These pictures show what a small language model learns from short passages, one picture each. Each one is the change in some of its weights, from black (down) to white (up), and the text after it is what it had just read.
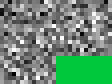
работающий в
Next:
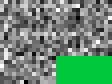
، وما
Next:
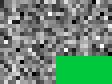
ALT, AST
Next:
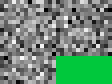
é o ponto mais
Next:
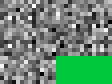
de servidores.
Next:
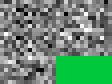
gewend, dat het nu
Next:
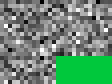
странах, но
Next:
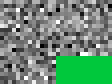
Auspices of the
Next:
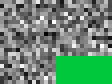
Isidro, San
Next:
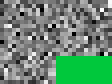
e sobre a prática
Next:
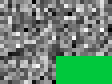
podem ser tomadas caso
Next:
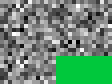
на 6-БАП
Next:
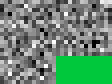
Anbieter ihre
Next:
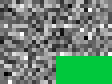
В связи с
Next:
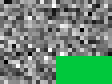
Congênita**. 1
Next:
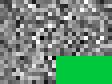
y cuando haga
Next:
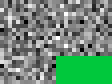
- Latta,
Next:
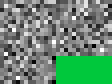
to the conclusion that
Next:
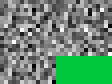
prevista por la
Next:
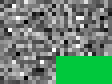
useita, ja
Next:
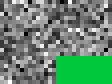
componentes principais
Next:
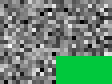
entre otras) Uso
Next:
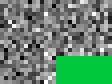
perception of place
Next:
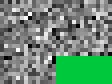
also served as a
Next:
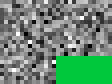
sein von Katzen,
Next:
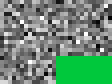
Department.* -
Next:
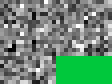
народного образования
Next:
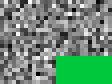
în sud-estul
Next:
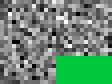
de Engenharia da
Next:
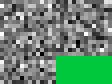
Respublikasi Oliy
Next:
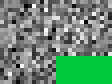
devem ser devidamente
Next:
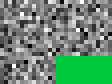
leren of moet die
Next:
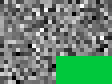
importância da ética na
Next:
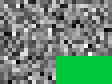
hay estudios que se han
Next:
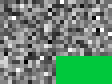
бути причиною
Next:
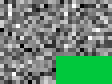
o sofrimento –
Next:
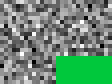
blocos de
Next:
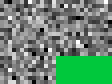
algum tipo de
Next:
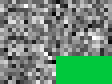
ta'lim tashkilotida
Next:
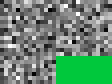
été jugée
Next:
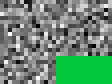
— it resides in
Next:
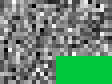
modulados em função
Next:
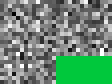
Cruces Longares
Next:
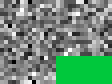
является случайной
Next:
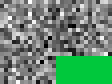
“the korea
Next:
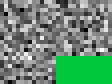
tonnadan ortiq
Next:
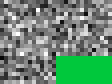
u sho’ro
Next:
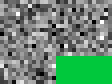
- Leal, D.
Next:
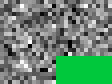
той же час
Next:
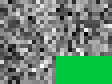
методы и формы
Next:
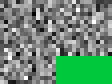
propagar ideias
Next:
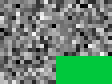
vegetal como los
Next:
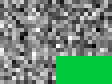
Adnan: Bir
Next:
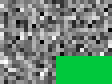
milliy qadriyat
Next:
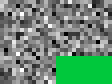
Tujuan dari makalah
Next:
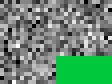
qo'llash uchun misol
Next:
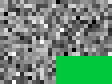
o'rganish va
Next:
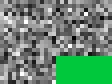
behind our
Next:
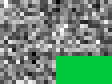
aumento de casos de
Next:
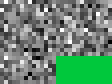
proveito roubando
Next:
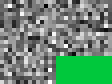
institución, ya que las
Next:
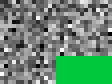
Universitaire Dr.
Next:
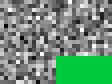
nuestros pasos en
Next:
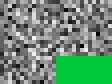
de « confiance
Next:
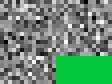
bilan ortiqcha
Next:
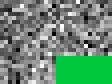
том числе и
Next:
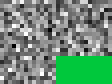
Lagoa dos
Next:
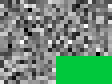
tashkil etish va uning
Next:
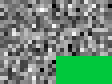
más de cincuenta
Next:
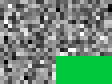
Almeida, S.
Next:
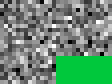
систем обнаружения
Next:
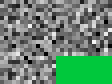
Econometric modeling
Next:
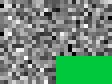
the repertoire of
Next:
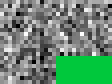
linhaça em
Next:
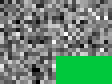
Toshkent. 5.
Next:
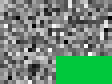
el que las potencias
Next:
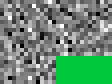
та аспірантів
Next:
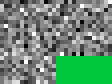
eng muhim jihati -
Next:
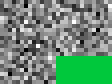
het zelfs een
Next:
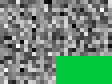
e ACS, e
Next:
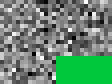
gestão de compras no
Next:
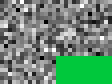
sua amizade,
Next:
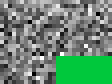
taqlid qilish orqali
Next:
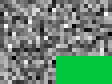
se les facilita en
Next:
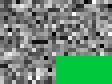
Петра І
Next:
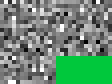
tishlarning chiqish
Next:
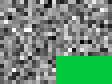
estímulo de la
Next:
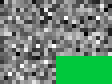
da cultura, quanto
